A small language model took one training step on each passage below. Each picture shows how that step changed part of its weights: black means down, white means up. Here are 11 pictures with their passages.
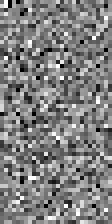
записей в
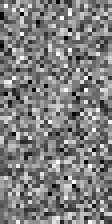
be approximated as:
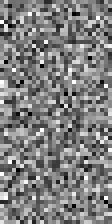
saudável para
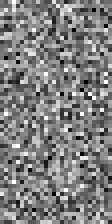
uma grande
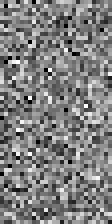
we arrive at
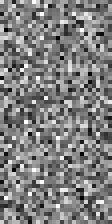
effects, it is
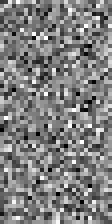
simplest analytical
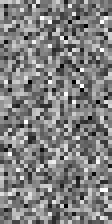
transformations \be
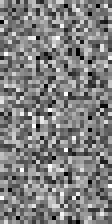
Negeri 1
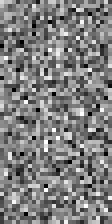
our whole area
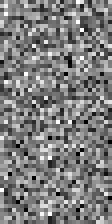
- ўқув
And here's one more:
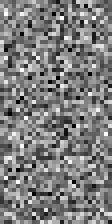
qiluvchi qism
